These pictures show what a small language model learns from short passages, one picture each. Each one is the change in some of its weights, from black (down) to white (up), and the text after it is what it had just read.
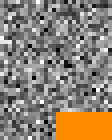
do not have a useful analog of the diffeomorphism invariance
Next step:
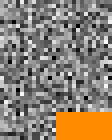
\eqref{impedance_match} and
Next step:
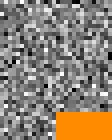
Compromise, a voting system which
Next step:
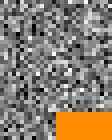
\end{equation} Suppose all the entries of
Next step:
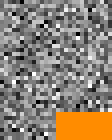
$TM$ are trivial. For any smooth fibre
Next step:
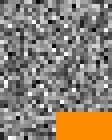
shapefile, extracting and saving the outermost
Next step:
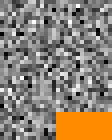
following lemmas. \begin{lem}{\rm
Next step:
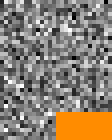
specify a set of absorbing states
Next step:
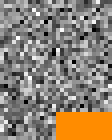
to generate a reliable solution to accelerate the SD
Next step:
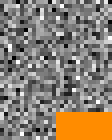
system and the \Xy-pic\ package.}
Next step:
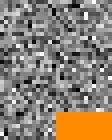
gauge fixation the supertwistor action reduces to the
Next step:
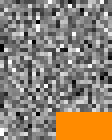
conic section, with $e<1$ for a
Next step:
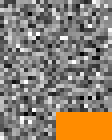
are observed in elliptic bursters, e.g.
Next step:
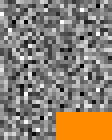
reveal that team composition, based on factors such as
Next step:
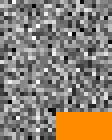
\autoref{eq2}, while the secondary
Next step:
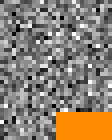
of diamagnetic response (Fig. 3b). Due
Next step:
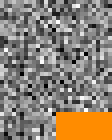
output in the centre and the differences between models on the
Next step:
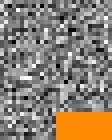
elements in $\Sh^3(R;M)$ are
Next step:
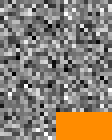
backers did not receive rewards on time. To
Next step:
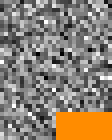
masses are available after gauge symmetry breaks down due to fermion
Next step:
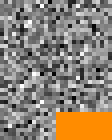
Engineering, Istanbul Technical University,
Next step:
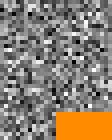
overdensity peak; if it is not, we give the
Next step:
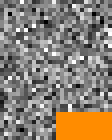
law, this neutral zone is only obtained if the
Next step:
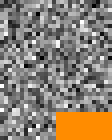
approach supports a notion of pedagogical
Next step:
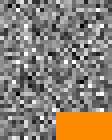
of infinite Brownian lines over all lines and over the
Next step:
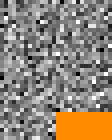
and the associated research challenges. \end{abstract}
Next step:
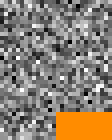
temperature is also sensitive to the adopted metallicity, which is not
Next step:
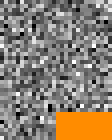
\end{align} Indeed, the HNF and
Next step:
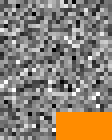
global context awareness. We propose to use the
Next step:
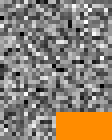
difference between the computed and analytic value of 2 is plotted against
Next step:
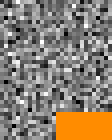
is everywhere tangent to the parabola, the
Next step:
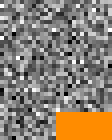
{\em Duke Math. J.},
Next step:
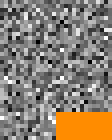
not just a quantum mechanical model of a static or stationary
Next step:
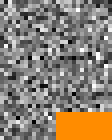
as exclusion contours. The 1 and
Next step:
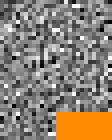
explicit expression for the enhancement factor which involves $a$
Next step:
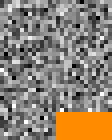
\leq 2d$, such that \begin{itemize}
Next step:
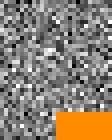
\differentialform_1, \nonumber \\
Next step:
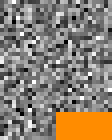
light quark in Fig.~\ref{difig}.
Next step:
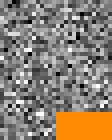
in time of the dimensionless amplitude is obtained by linearizing
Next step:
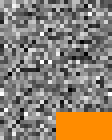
design linear control strategies in the Koopman based
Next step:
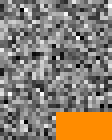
R_0, $ выполняется
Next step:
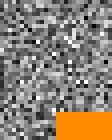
densities in the lobes. We show that this model can
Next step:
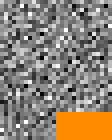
it contributes \(+\) if it contains \(i\)
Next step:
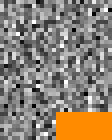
clusters observed with Chandra, Mon. Not.
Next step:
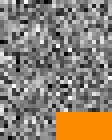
a unit vector field on $\SS^n$, see
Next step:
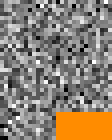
cokernel is a degree-wise projective complex as
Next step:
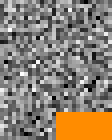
and $(1 - f_{\nu})$ are the Pauli
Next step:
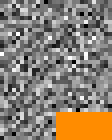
hadronic quantities appearing in the diagrams in
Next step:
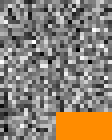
require that seminorms extend the norm on
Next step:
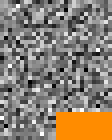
the above approximation of $\sqrt{5}$, we get
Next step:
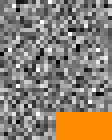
hybrid vision systems that better leverage optical computing.
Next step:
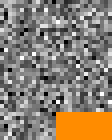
computed on the training set only and then applied unchanged
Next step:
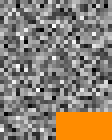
move) and controller wins a play if the black
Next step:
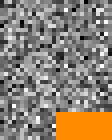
and our GRRT images do not show significant
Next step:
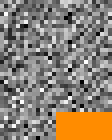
and $X_i$ denote the $i$th
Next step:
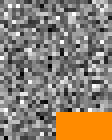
Hilbert space adjoint. Partial isometries clearly include the
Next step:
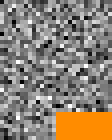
of Albert [1] implies that we can write
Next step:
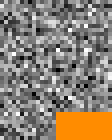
most recent observations. In order to approximate draws of
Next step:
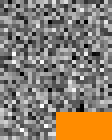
select the cases that both the coherent states pick up
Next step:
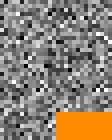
period $3$. \end{itemize}
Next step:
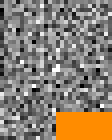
the finite-dimensional simple Poisson modules over any affine Poisson
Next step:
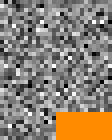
location when five SDRs scan the spectrum simultaneously.
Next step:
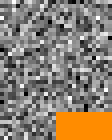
and illustrate its elegance and beauty through proving
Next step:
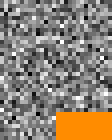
gradient sample. The number of acquisition
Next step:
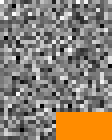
the Twitter dataset by the channels (it can be
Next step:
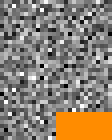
that contact resistances are less than 10\% of the
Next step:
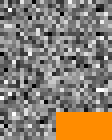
respect to $\Gamma/\Gamma_0$.
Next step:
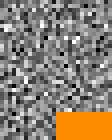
consists in using the coefficients \begin{align}
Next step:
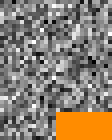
who used generalized thermoelasticity in order to
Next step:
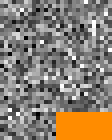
$St = 0.15$ and its integral
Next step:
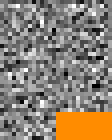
migrate through the nurse cell region. %
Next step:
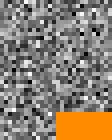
alcohol consumption patterns in the UK, while
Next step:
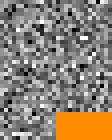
Xe, some crystals were irradiated in a
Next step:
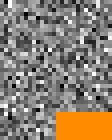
of (\ref{AB}), as follows.
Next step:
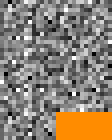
for discussions, and C.\ Ott and B.\
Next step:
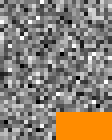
extension $u: \bar{B}\to {\bf
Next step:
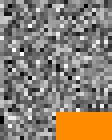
requirement that $k$ be one-to-one,
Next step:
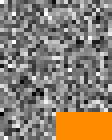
them well suited for continuous wave (cw)
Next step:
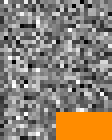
the total potential energy of a perfect tungsten
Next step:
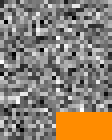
external potentials. This leads to the following non-linear
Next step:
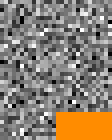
\TermT_{\Arity \App
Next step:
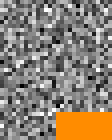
and magnetism based on the single-band
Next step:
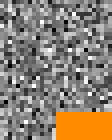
the total charge of each species.* Thus only the injected
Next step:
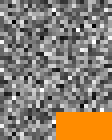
& \ddots & \ddots & \vdots \\
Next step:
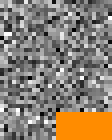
$i^{\text{th}}$ decision node has an objective
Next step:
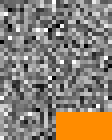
now show the final and very concise version
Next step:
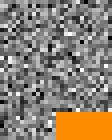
result implies that the linear scaling might be preferred as it
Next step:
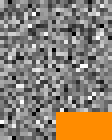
allows us to determine the variation of the full action
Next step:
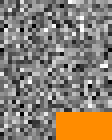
\end{table} \begin{figure}[t]
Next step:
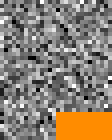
described by the profiles $S({\bf r}-{\bf
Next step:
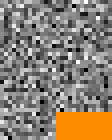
$\Sigma$. Wilson lines correspond to primay
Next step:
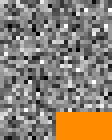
A morphisms $f\colon A\to B$ of
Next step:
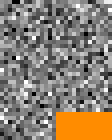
preconditioners are currently unnecessary. In
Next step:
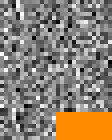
the common information assumption. The best response dynamics work by
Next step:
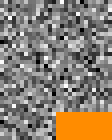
Q(x) \equiv \frac{\partial^2
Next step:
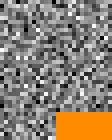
that reason, the \emph{mutual information
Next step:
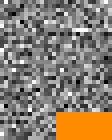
schematically in Fig. 1a. A bias voltage
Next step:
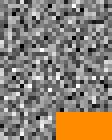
\label{def of coeff B}Let
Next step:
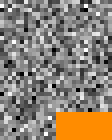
of bridge failures is somewhat rare and most
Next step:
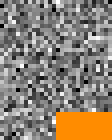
case where $\r\in\fU$ and
